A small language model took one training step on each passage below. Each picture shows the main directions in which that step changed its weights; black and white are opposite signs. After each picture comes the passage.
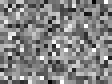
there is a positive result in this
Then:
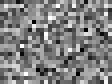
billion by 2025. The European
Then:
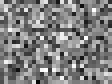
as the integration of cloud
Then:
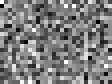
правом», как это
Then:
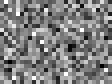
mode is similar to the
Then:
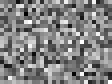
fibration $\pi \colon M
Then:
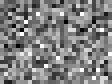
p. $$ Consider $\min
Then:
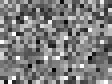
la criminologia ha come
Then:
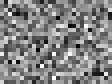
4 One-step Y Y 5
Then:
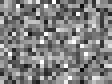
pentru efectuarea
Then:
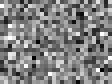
almost all the diseases. Here
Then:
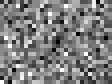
können (Glock et
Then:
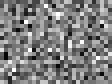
\wedge \Delta\be.
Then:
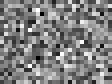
surveying and modeling.
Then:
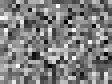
Giunta, V.,
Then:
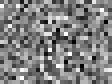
understand their content. Conclusion By
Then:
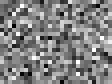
inson g'oyalari,
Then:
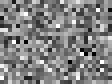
the Movement Control
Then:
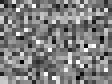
penais pela Polícia
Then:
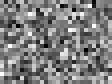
tadqiq etilgan. Bu
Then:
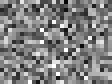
which do divide the order of
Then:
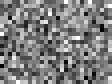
= t\wedge s-ts
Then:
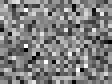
etadi. 2.
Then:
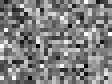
categories or groups. - The
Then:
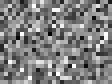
is also compact, they form a
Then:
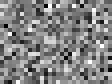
observable. La méthode
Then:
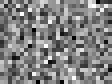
economically important non destructive
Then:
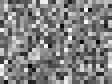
to form complex with amino
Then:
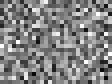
in our expanding tree.
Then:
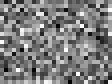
the digitalization phenomenon as
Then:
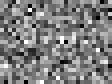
sides of the defining functional
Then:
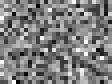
bir bo'g'inining
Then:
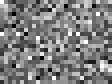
violencia cargando.
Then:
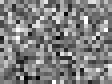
of the possible cascade process
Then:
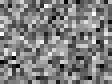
even some of such values need to
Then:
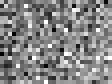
было больше на
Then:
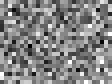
of up to 4.9%
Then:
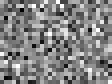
write down the perturbation
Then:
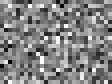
This gives us an answer to the
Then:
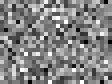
of the second mode should be
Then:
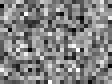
**D**ata Curation O
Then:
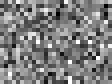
Growth and Strong
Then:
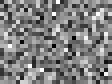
for the reader to find a
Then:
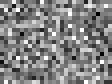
a polynomial of much smaller degree,
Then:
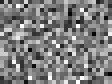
aerosol inlet was 24
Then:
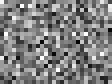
get $Pr(\gl)$ to
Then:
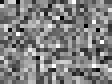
oversight panel for the
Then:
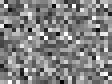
линии передачи
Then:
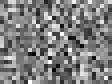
les facteurs institutionnels
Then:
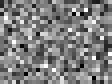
Coxeter groups $W$
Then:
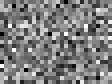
one edge of each color from
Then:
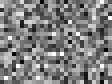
inanışında nazardan
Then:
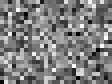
or oleacin synthesis
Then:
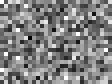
групою МОН
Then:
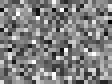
is supercuspidal.
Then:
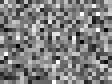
represents a significant and important contribution
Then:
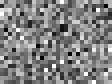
neutral and charged
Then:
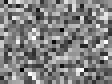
collections or on its hard
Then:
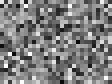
kelas XI MIPA
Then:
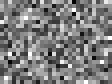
& Ambient Dimension
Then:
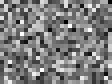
that the higher the knowledge, the
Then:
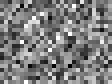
hepatic lipid
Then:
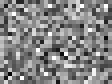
light on other classical variance reduction techniques
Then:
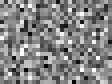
\sigma_2} \quad
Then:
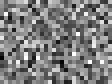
going to exponentially grow,
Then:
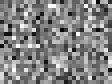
\times$) were compared.
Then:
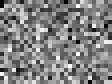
\enddiagram $$ is a
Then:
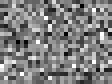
matters. Moreover, environmental issues
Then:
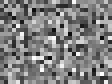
Dalam konteks ini,
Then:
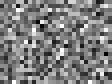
existence problem for the degenerate
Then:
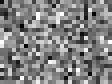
\ T>0,$ the time
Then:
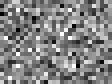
and rhetoric. Over
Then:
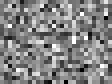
this paper we deal with spectral
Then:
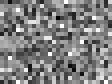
Faculty Development
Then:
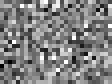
extend $\psi'$ to an automorphism
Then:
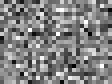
the weight loss as a function of
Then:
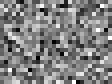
The another novelty of the
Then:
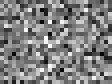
Finally, let us recall that every
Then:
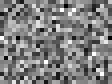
is an important carbon component for
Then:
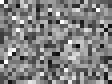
psixologiyasi alohida
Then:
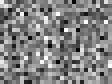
CDF Cumulative
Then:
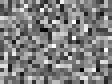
terms of the eigenvalues of
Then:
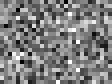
l'accent à la
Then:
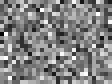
suggest that the coordination of
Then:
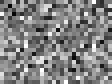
in Educational Sciences. Volume
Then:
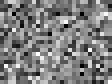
\msk By an obvious
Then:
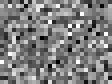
resulting data will be mostly
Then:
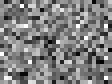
$V$ are unitary
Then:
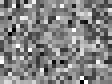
mediante uma leitura
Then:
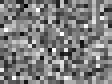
rather than the adjacent main body
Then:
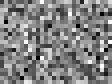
stray cattle conundrum
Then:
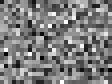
We have an operad morphism
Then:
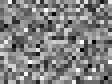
constraints. In spite of many
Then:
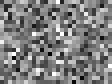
to the budget configuration
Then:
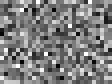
with finite limits of spaces,
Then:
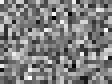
for making various product ranges of
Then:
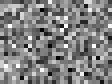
The paper is organized as
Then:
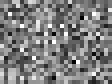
39° eastward
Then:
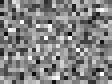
Wundt “há
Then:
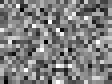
demonstrated the necessity of considering
